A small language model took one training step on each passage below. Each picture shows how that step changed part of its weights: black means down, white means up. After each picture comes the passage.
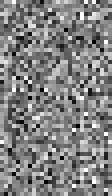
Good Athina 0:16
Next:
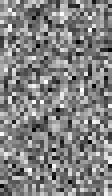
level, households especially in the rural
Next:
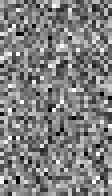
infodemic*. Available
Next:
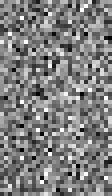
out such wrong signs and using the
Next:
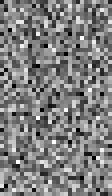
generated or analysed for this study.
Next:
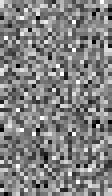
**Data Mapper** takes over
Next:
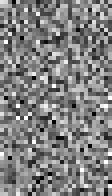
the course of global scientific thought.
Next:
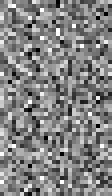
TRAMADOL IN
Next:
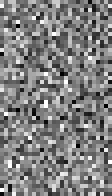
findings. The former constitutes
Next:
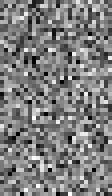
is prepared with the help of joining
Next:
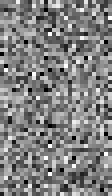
centre Certification Board
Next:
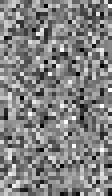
There is no need to explicitly
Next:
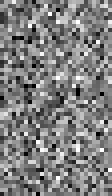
the version of infinite draughts
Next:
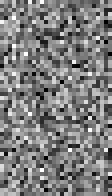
now necessary to examine her legislation
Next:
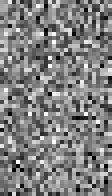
Observational and conceptual study.
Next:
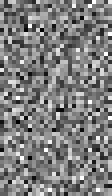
plants were tested with latex
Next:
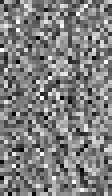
identify the space, and shorter time
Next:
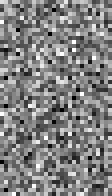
others. They are, however,
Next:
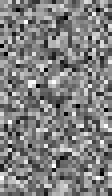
formation in breast cancer surgery remains
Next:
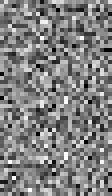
and validate a liquid chromatographic
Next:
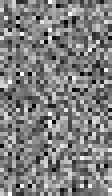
cases. Table 1: Parameters and
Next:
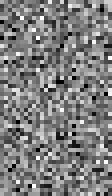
scholars are directed at
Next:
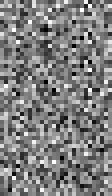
a certain industry. Meiryani et
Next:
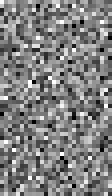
asthma exacerbation
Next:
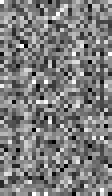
do you work with? 39 out of
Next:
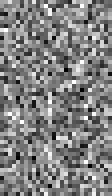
other. The key performance parameters such as
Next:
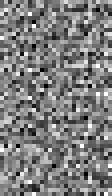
estimate sensitivity factors between active power and
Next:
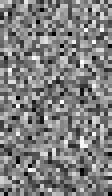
of birds in their natural environment:
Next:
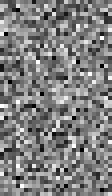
(A constituent college of
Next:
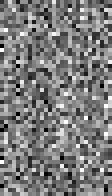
stand overnight. The deep red
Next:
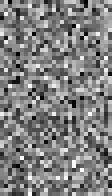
(Version 5.0) to
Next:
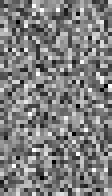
the of range 20 to 15 cm,
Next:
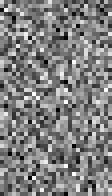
the HFC test, which the measure
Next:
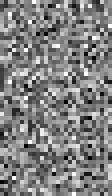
you will see the lungs in a
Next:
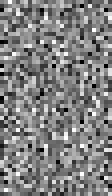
leaves of different varieties contain different amount
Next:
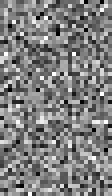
(bp) Type Description
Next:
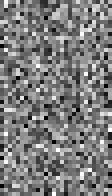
about 450 plant species reported worldwide
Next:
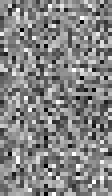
*Cornell Hotel and
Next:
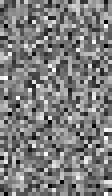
lower paramedian incision:** A
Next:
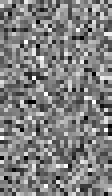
of the study indicate that the hypothesis is
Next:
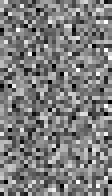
[4] Hyland highlighted
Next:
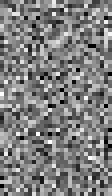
may plausibly spread
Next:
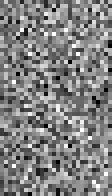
shown in the block diagram, an
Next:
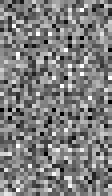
learning results, instructor workload,
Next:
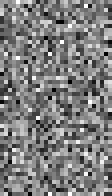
found in a partially purified
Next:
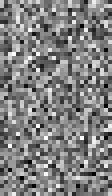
to obtain isotopic information.
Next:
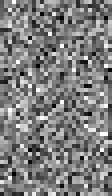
co-located offshore
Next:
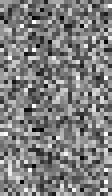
on sustainable business management. - To provide support
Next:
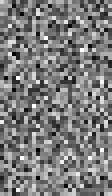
on the selections you have made.
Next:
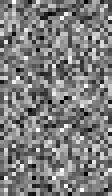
of the institution, infrastructure/physical
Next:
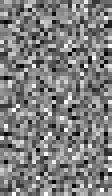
knowledge, which, in turn, promotes
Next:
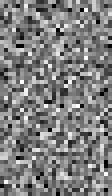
and recombination, characterized by a
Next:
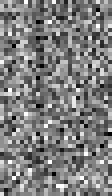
of AFB1 solution at a given
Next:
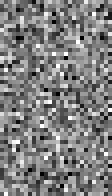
said, “And then there are
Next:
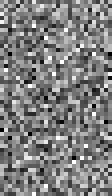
number of equal positions in the alignment
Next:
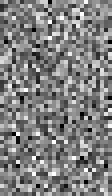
the Bulgarian context. In
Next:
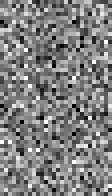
Please place an X next to any
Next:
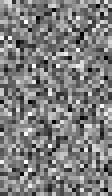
To support the enhancement of student engagement and
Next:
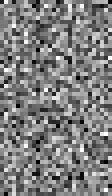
and recommendations for several key components required for
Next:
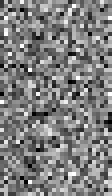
including synchronization signal block
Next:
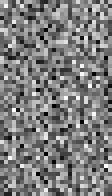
from the original text, the words
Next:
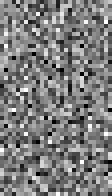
recovery support the immune system and the
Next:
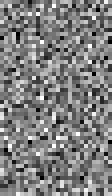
explanation of the Smart
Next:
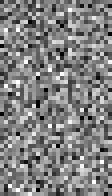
organic material that is mainly composed of carbon
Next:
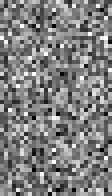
up and/or expanded to
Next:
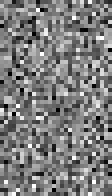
3D printing, due to which
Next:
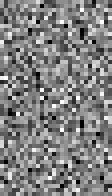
three-day time span crossing the
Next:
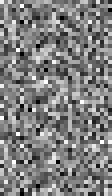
objectives and strategies.⁵ Given
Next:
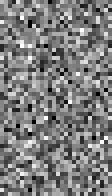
contribute more to systemic risk.
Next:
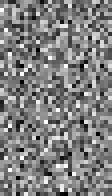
which results from its possible uses and resulting
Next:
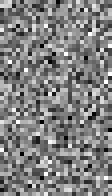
case and with plane strain conditions
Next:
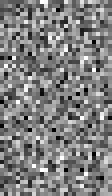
pieces of media with tendency
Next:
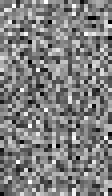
data block or ciphertext.
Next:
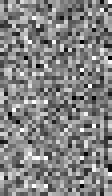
banks have actively contributed to the
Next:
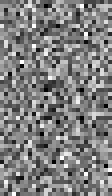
equation, the superiority of the proposed
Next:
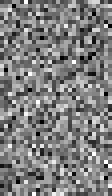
of the prepared grape wine came
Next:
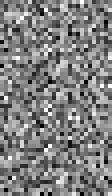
world, and [...] will take in
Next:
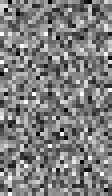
of the relationship between Illiteracy
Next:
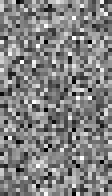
N. V., Seyfullina
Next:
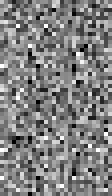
Shiv Kumar Suman
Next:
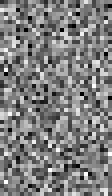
more sales than North America and
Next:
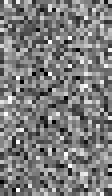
making phone call processes. The performance of
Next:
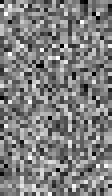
(2009) with the title
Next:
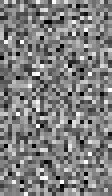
rehabilitation program recommended to
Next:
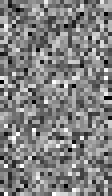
material, technology, typology - 25000
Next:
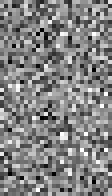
and simply take their greatest common
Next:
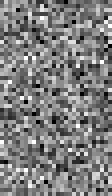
d$, find an injective
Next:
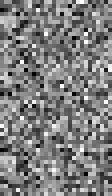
standard Schlenk techniques.
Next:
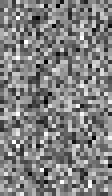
wide network of relations with industry and other academic
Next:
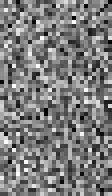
a 10 frame-averaging was
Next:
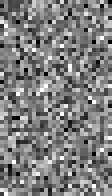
b) Human Relations skills 120
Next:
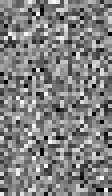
production with BC to have the lowest
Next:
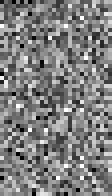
lot of journals that you
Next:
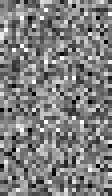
In this table were also recorded PCR results
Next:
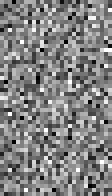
decomposing produces approximation
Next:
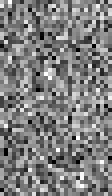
Case of LIT in the
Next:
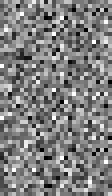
III. Intensity of light
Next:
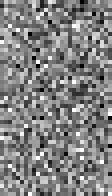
century, where it was first used in
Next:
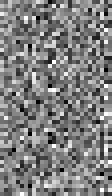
Environmentalists Community of
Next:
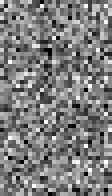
holography [[Fischer
